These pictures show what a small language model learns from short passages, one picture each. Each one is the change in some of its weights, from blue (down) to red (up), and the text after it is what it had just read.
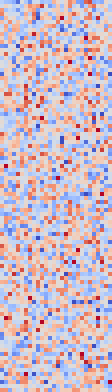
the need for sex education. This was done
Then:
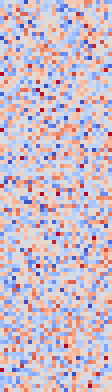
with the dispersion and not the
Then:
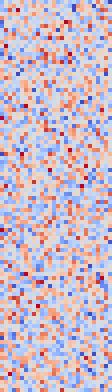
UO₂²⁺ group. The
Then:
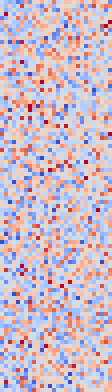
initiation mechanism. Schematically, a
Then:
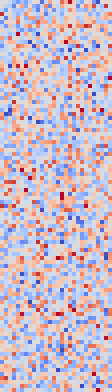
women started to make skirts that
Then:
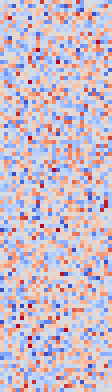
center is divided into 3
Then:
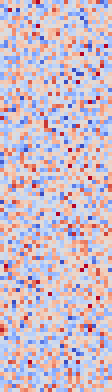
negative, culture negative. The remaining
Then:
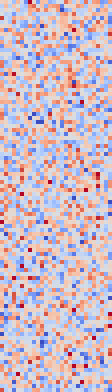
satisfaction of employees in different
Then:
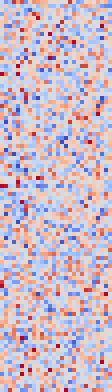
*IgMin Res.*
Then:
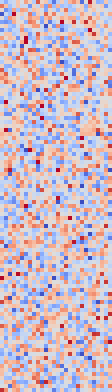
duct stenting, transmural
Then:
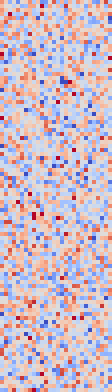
The progression of the disease occurs in
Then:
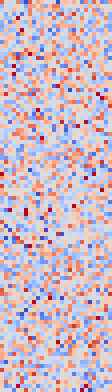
and use Behavior of Electronic
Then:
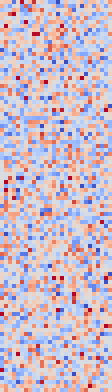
to check that the only two positive
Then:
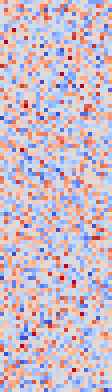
need to involve all the stakeholders right from
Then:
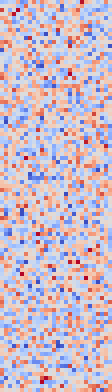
share information. However, spending too
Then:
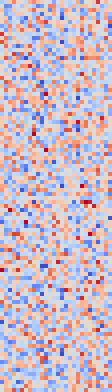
predictors set to zero, or
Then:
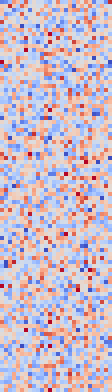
(7)$$ The governing mass
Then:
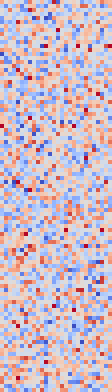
and urban conditions, which is especially important for
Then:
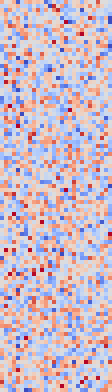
on the cloud, enabling
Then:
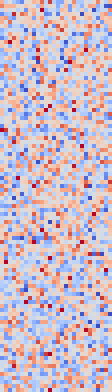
angular-ordered TMD
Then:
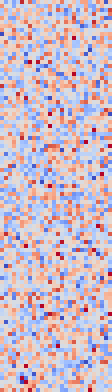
various samples the percentage frequency and the
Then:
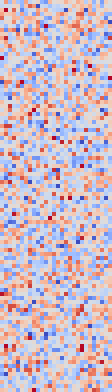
devastation caused by this virus have
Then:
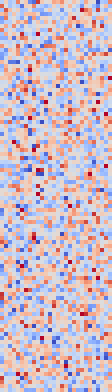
for such files. To create our
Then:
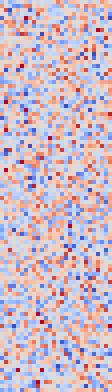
melting sharply at
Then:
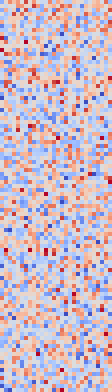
only when the underlying cryptographic algorithms
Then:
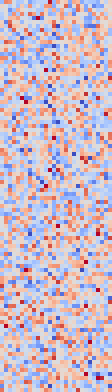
answers, understanding users' questions about how
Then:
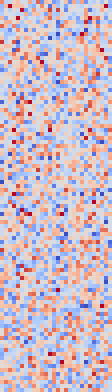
the methods used was literature review exploring the
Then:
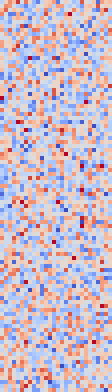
mechanism is developed to encourage peer to
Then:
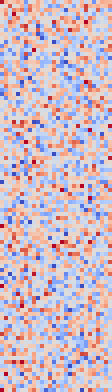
usually disperse their faeces
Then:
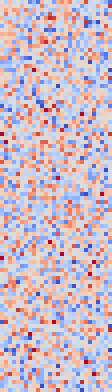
the use of audio descriptors and
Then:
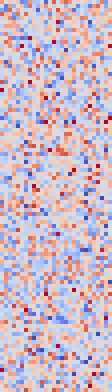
the locations of 25 strain measurement
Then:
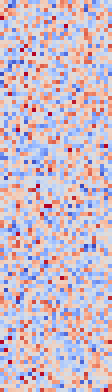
in clinical integration. Previously you also
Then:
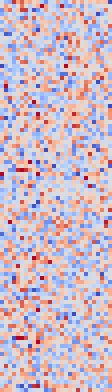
et al., 2021; Soluk et
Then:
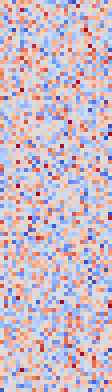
Anvesh*, Ch. Kiran
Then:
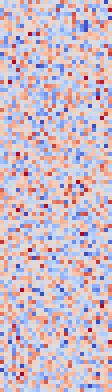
attitude often impacts on their performance in the
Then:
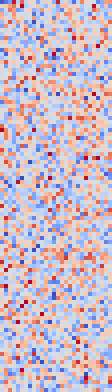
(for example, Thursday at
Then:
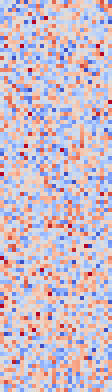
The essentials of a communicative
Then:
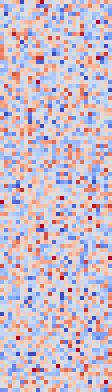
education. The purpose of this paper is to
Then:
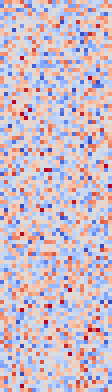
their non-crosslinked
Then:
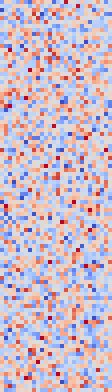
between Exp 3 and 4. About
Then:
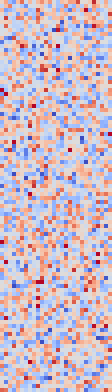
than other athletes.
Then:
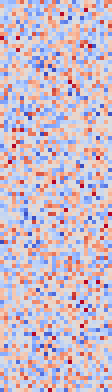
chain disruptions can occur in each part
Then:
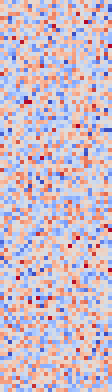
personal data is subject to such a process,
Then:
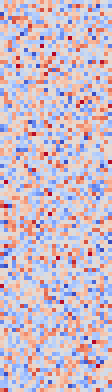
The domination of plant genetic characters
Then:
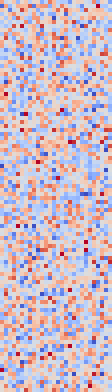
the concepts covered by our
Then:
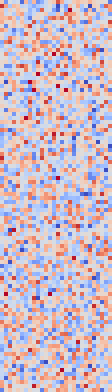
the diet so it lowers the risk
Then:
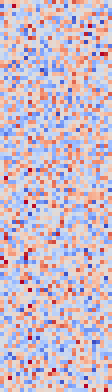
is a very good method of treating the
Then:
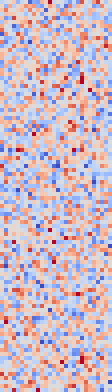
materials of class A1 or A2
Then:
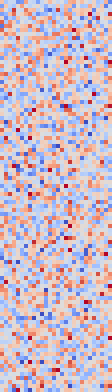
consortium in search of short-
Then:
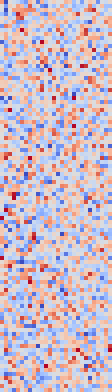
for processing of the received photo or
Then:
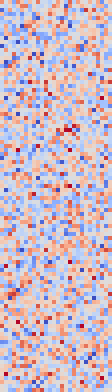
new organization, especially new business; it
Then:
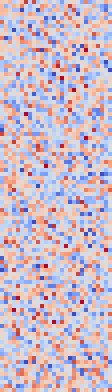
Boch S, Bedolla
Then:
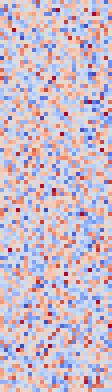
(SM) users, serving as the
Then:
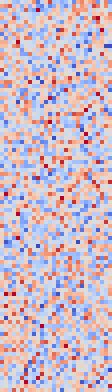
are still facing those challenges that lead to
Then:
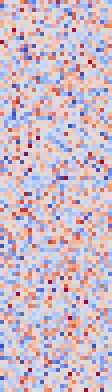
overall infrastructure improvement. 3. Increase
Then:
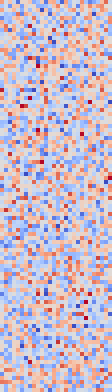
is proportional to square of
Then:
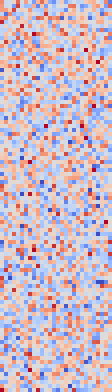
other penile malignancies
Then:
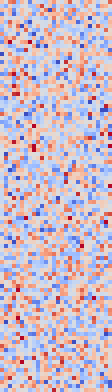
Authors Oleksandr
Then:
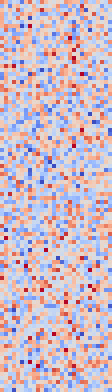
compliance in documentation of all parameters was
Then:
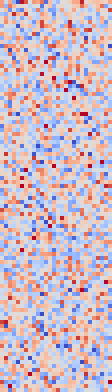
Supporting Students Impacted by
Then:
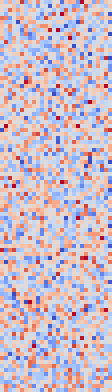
s}^{-1}$) and temperature
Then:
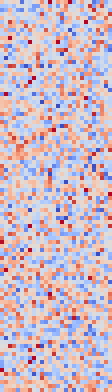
Correlation and frequency of key words in
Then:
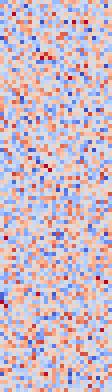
objective theory. Since the advent of the
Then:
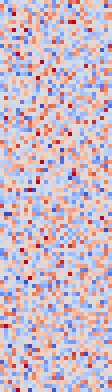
Client Device: The
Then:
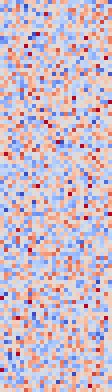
in the rainy season and
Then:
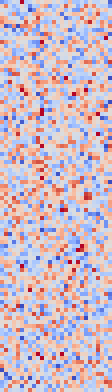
triggered. A warm up
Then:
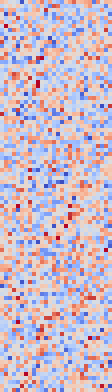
review conference is in 2015.
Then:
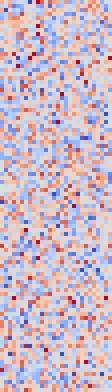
the largest contribution. The research results
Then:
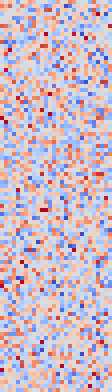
2003, the decline of plant
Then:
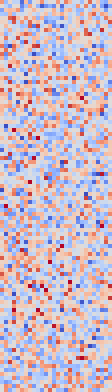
8a. In either structure, the signal
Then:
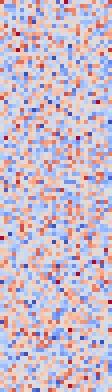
Lagos state today,
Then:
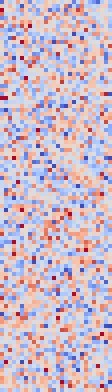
bearing in mind that the productivity
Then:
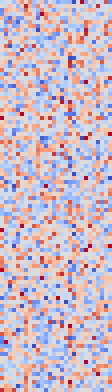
Gwandure, 2011). In the
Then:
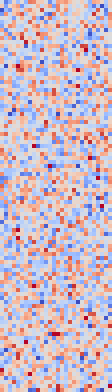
as anomaly detection or community
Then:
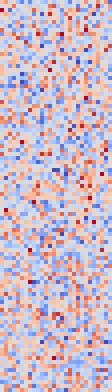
young generation has embraced different view
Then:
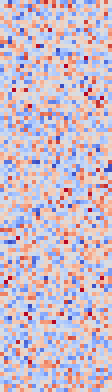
in SnO₂ undoped
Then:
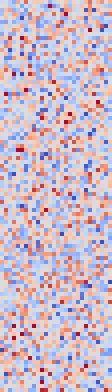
of counseling into routine
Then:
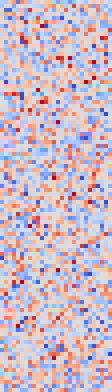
the major parts to be removed,
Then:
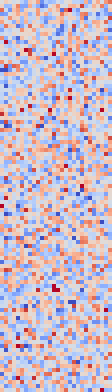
Journal of Science and Research Archive,
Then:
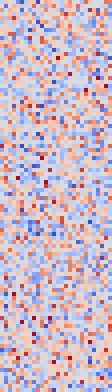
lacking of employees' job
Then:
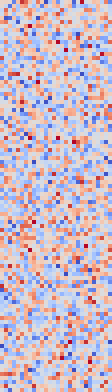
13A) while in *P.
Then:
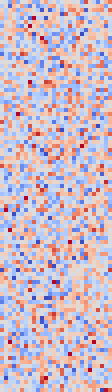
significant increase in toughness is observed in
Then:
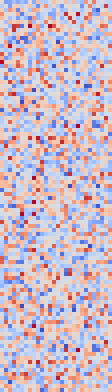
Alternative strategies for discrete
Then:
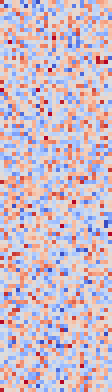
parameters are required to prevent the step size to
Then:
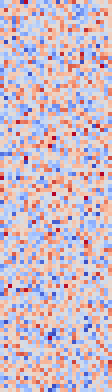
Modern control strategies such as model predictive
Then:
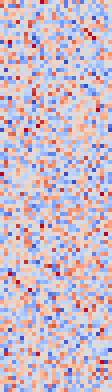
The Sinai is administratively
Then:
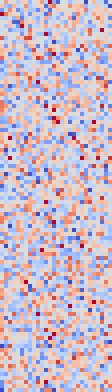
M.C. Filippou,
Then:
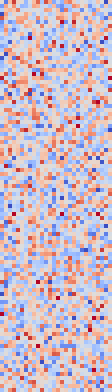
the area of Debrecen
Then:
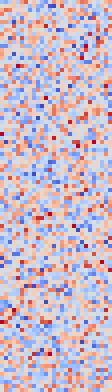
accumulated evidence demonstrates a complex
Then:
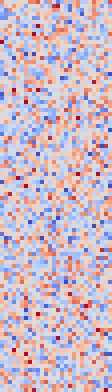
Senior Lecturer,
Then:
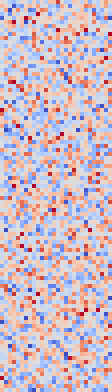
are strictly dependent on
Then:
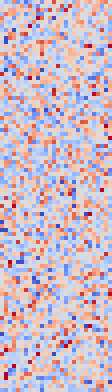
molecules and contain little
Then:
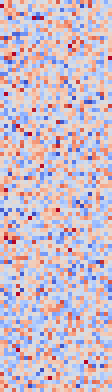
(Xu, 2018) and provide
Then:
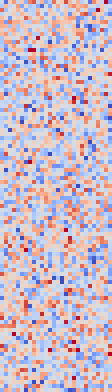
results (mAP with detection threshold
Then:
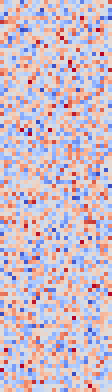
data while the use of the harmonization
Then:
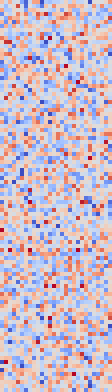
increases with the heat exchange coefficient
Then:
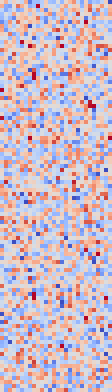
while the sequence length has a greater effect on
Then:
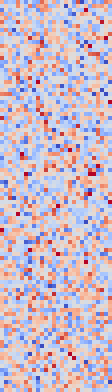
die. The information here is unique
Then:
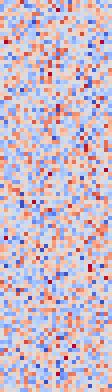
passing problem where the factor nodes
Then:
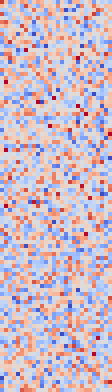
Europe Floating Offshore
